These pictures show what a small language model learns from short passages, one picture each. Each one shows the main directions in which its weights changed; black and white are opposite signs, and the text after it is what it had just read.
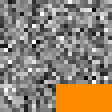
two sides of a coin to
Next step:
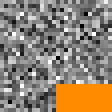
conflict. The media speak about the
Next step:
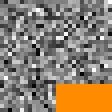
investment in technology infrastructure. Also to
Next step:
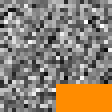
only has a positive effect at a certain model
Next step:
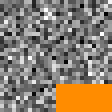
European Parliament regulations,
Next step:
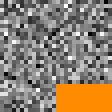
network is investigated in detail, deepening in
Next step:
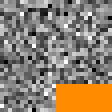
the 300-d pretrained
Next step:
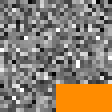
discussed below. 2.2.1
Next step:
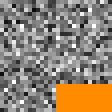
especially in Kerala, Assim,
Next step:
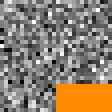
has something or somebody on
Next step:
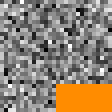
2D nonlinear finite element in
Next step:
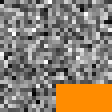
of the total line flux lies above
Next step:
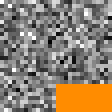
condicionaron la
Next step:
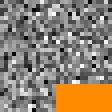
Arg Thr Ala Tyr
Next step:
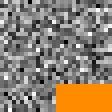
these identifiers have been based on a
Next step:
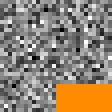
\text{Cable distance to ground
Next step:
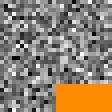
immutability, decentralized
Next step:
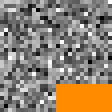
experiences many obstacles. The
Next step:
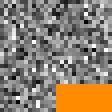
stress and welfare of cows
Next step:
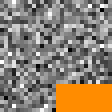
Assessment on Provision,
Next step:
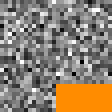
their age, it generated a degrees
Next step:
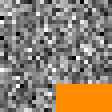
current trend in the prescription pattern of
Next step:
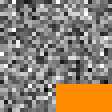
funcionalidade para a
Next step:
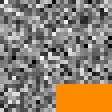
in future at national and international levels
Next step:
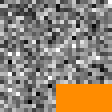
to Religion Religion Mean
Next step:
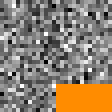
possible to describe the junction
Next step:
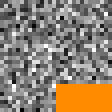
related to digitalization, economics,
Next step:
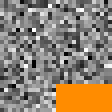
the construction industry, we identify aspects such as
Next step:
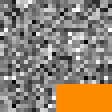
assume the open-hole section of
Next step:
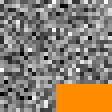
to 1. Here we use an
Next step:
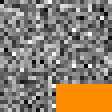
of consciousness to reduce
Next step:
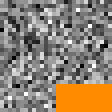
2 kg ai/ha performed best.
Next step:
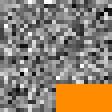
addictive substances among students. This
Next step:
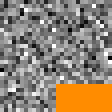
M. M. Abdel
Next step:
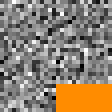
high psychoneurosis are
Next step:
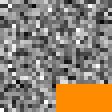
be definitely cost effective but after a
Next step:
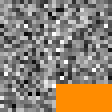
risk. Objective: To detect
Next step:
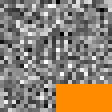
response. In the first hours of low temperature
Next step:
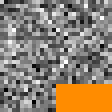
have explored how emotions expressed in a
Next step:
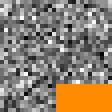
Gadchiroli 150
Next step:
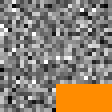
severity of the inflammatory response
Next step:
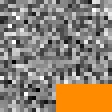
purposes, a chaotic
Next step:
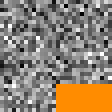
transfer function, which is proposed for centralized
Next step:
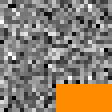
spending was also accompanied
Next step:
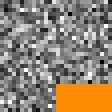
[151]. STE decreased
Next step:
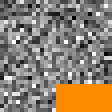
geomorphological conditions and
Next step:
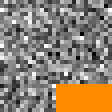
that the application of friction shock
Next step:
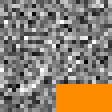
building projects, and other things for the
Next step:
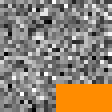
and extracurricular hours,
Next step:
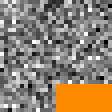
repeat step 2; otherwise,
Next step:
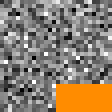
points to a code emphasis instructional
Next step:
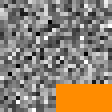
child development, ICT, and education.
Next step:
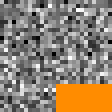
other prominent international actors, the
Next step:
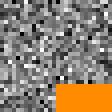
has two purpose. Firstly it
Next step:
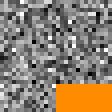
the sum of the in- and
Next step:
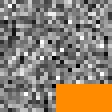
decomposed into many sources.
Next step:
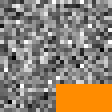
during the increase or decrease process. However,
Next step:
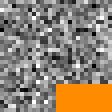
of trichloroacetyl
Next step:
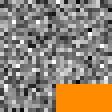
online and many publishing companies produce
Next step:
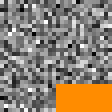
not been integrated into the mainstream of
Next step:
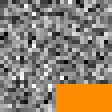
interactive dual mode smart home
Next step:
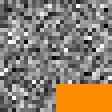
data for a day which is already
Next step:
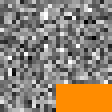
which the experimental tests under both uniform
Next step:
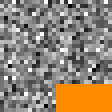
studying in a secondary school randomly selected
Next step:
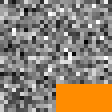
ACC; Methodology: SO,
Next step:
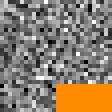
cooling CY Cyprus
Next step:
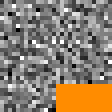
as the area of fallows,
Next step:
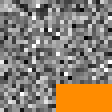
lifecycle management and sensing
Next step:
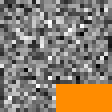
material selection that takes into consideration
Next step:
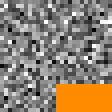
topic of discussion and evaluation. We
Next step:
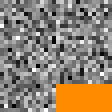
significantly impacted, rather than simply
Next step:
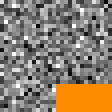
of social capital. Social capital
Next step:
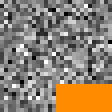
embankment, reconnecting
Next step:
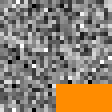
square patches are presented, while in
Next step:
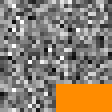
understand the plight of the local communities in
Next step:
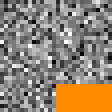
creation to say something.
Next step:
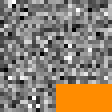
External Institutions The entry of
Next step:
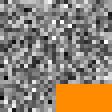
There are two types of controller will be
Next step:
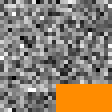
had been taught the concept during
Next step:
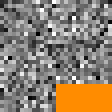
include just metadata. So, access to
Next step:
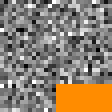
of Things (IoT) due
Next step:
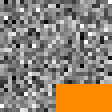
experiences. With pandemic, the
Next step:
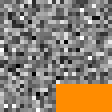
Bahare local variety and other
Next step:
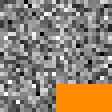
cattle feeding and about 25%
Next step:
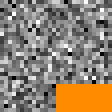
elimination of inflation of contract
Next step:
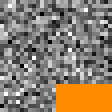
sampling. Data on financial literacy and
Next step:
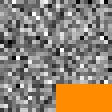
benefits. All the engagement will increase a
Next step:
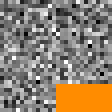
the steps, regardless whether they are
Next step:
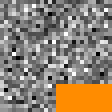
been developed that uses a scaling
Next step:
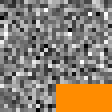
emptiness by adherence of
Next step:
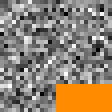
- Then navigate to the
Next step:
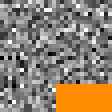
funding opportunities (having
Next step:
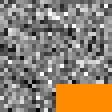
Such institutions were established basically by Christian
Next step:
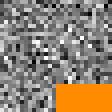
used buckets, and 13%
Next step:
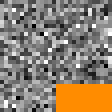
common in the western North
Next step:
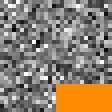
exporting the application’s
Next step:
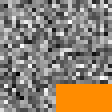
Table S1: Full subset of
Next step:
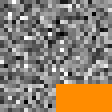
Tools In this dissertation,
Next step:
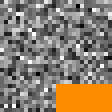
and the metal complexes in
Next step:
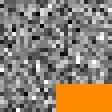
pregnancy, the more time she
